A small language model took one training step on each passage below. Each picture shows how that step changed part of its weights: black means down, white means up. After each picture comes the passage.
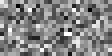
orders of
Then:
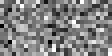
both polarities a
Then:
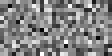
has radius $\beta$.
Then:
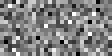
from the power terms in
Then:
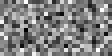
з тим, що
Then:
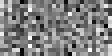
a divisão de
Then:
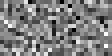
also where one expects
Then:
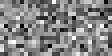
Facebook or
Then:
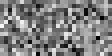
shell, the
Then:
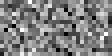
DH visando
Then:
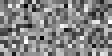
then gradually
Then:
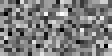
(see the legend
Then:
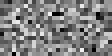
never did
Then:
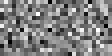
o activitate
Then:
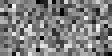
central one is
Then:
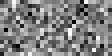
DNN and
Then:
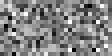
exchange between
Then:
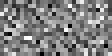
la función en
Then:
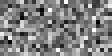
structure. As we now
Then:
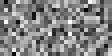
final enhanced
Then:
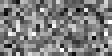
measurements and the shift
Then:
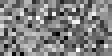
particles move in the
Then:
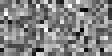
v}_2$ should
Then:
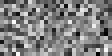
this problem is to consider
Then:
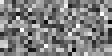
is of great
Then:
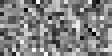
a singlet.
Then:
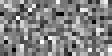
a work of art,
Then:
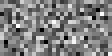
the response variable
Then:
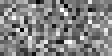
того же
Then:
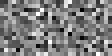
\times {\rm
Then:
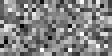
oder einer
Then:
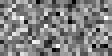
на певну
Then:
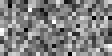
usually predicted
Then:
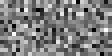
is qualitatively
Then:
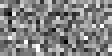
based on the distribution of
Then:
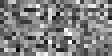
\rightarrow 0}}
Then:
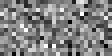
si esplica la
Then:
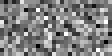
out to favor
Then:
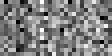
paper. \head
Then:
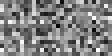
yang berniaga
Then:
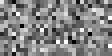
va sellyuloza
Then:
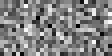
quantum tunneling
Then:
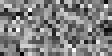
theory of massive
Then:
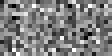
the horizontal
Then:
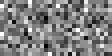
shaded). For
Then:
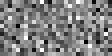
metode freeze
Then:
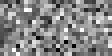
um importante papel
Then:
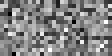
to the landmark
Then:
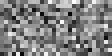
intensity and group
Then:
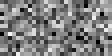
in a SNR and
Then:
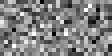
obtains differential
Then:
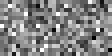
maqsad va
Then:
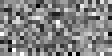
dominates over the
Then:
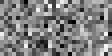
increased number of
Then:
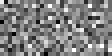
Disparitas harga
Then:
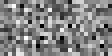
applied to the present
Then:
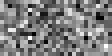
guiding under
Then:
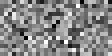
они могут
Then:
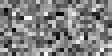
across which the said
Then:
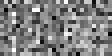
charge transfer. We
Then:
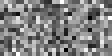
the generality of our
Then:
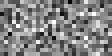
the Galactic
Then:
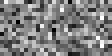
becomes manifest
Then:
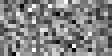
a series of
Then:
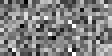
eugenia e
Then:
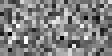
the determination of
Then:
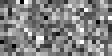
il deficit
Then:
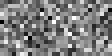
por el mismo,
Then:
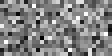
Сут безлари
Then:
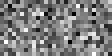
uma problemática no
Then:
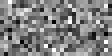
effective treatment in
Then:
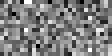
a Editora se
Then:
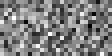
учун таклиф
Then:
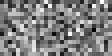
causas muy
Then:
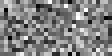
quantum mechanics'',
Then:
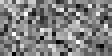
interplay between
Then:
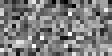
(or strongness),
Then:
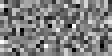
that the data is well
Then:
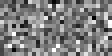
(Fort et
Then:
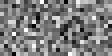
não havendo
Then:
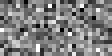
hol emas.
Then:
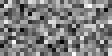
simulations at the same
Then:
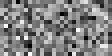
ga amal
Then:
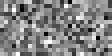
mechanism for charm
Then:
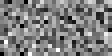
Zeno effect and
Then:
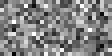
patch information from the
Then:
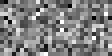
$4 \times
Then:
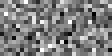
uma introdução ao
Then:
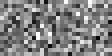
first remains constant up
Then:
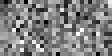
*then* new
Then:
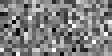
the relay over
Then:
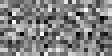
for the observed channel for
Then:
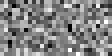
to its widely
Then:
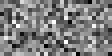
the correlation function for
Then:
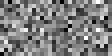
A paleta de
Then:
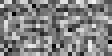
partition function
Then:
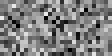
accelerator control.
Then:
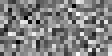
resulting in a
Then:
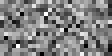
acceleration of
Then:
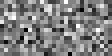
pulse generator
